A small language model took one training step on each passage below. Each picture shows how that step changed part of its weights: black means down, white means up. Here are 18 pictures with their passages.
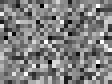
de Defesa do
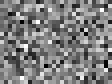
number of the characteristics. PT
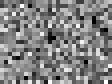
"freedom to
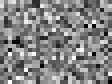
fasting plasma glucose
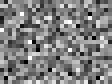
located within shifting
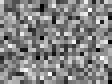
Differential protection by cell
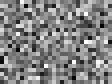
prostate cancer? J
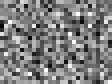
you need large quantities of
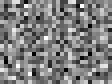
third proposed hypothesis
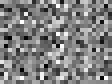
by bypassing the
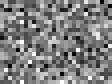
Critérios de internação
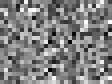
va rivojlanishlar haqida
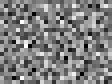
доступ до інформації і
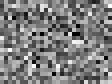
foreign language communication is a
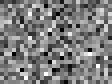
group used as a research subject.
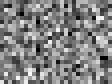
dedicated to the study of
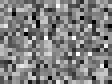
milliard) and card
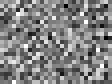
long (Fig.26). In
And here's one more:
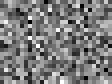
penerbit universitas,
